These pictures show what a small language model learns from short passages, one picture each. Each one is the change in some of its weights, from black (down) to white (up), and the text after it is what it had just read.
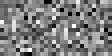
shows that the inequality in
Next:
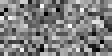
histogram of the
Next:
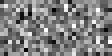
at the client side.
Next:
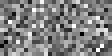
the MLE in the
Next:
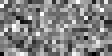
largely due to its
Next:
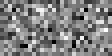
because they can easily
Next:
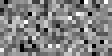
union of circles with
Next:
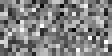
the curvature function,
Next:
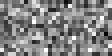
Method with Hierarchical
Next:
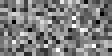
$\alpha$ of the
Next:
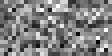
population levels to be
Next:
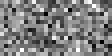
15\% of the original
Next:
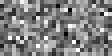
velocity increases, the
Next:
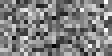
superconducting state for
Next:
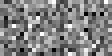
external perturbations serves
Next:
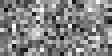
EA theory and
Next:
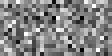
breathers of
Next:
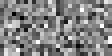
mechanical analogy
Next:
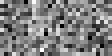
MHz bandwidth around a
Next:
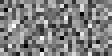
results are presented in
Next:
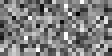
stock value depends. If
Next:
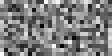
a moderate
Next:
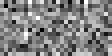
$m$ divides
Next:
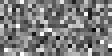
in particular, is an
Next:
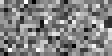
each isotope into any
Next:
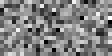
given a decomposition of
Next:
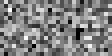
to $\Sigma,
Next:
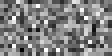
close when leaving the
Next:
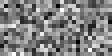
an interesting subject in matrix
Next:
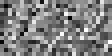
\ee which correspond to
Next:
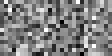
to its non-local
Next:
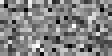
$S$ as a
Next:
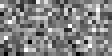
and we observe deviations
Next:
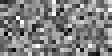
numbers group~$\Bbb
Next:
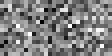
the PSF. Each
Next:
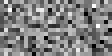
to various types of
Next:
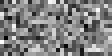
for almost all problems we
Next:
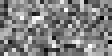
which cannot be interpreted as
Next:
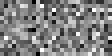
usually assumed that critical points
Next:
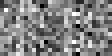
product of the last two
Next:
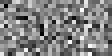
also shield detectors
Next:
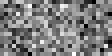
the desired solution for the
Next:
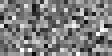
suggesting an identity involving
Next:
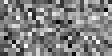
is our $F$,
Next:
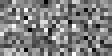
ratio of the difference in
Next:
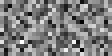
Table 4 illustrates the
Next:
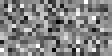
that $H$ has
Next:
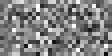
complexity, in the
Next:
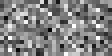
number of states.
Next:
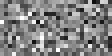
and Competition
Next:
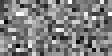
Furthermore, it is also
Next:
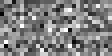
some ($\la$-class
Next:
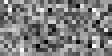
to explore the effects of
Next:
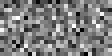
follows from the construction.
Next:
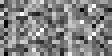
Table 2. A
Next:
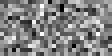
all positive and further
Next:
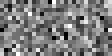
proof is now complete.
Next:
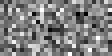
and good likelihood that
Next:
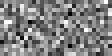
was subtracted from
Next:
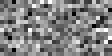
integer $i$, we
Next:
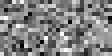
$\U m\otimes
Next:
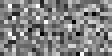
space-time, instead
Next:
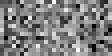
give proofs of all the
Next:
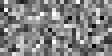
cohomological version of
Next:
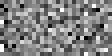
All encountered
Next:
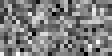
- rather intermediate for the
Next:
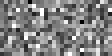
circle and a sphere will
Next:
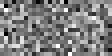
it follows that $A
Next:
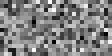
the monographs
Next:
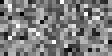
2 is integrated.
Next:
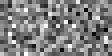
interaction in Eq.
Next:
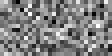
dust bed is
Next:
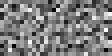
\gg \Delta$)
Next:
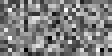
according to Jacobi triple
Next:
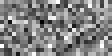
TMD monolayers
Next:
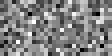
the warped lowest
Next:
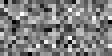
$$ This implies that the
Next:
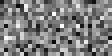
are almost completely absent
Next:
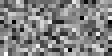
given $\psi$, a
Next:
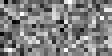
$$ \Sigma_Q
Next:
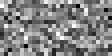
currently becoming
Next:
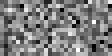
give the proofs of our
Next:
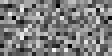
\cdot \left(
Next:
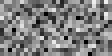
solid torus of type
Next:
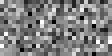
remains constant at low
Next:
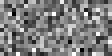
is concave in
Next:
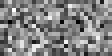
which odd parts occur with
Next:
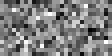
the above conversion produces
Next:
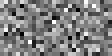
6 is pointing away
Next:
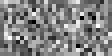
function applied only to the
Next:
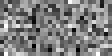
sampled} population is
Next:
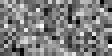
ccc | ccc
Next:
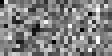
and well inside relations on
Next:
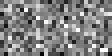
end, we have computed
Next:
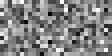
to deliver the
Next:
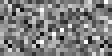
for molecular systems by
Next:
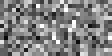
not all Garside
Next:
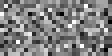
the NASA Theory
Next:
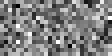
the sequence given in
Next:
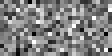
into two orthogonal components:
